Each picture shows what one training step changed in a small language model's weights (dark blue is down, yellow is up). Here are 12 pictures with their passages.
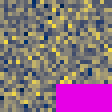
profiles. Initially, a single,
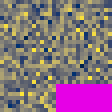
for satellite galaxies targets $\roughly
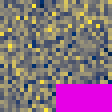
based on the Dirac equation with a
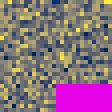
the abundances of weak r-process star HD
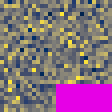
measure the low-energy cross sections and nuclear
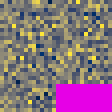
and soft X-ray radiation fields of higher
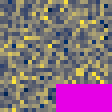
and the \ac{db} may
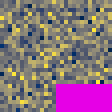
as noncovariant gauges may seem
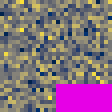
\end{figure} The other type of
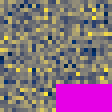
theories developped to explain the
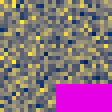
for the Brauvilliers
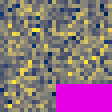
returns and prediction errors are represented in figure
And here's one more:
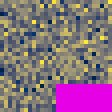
that in this case the coefficient of the nonlinear
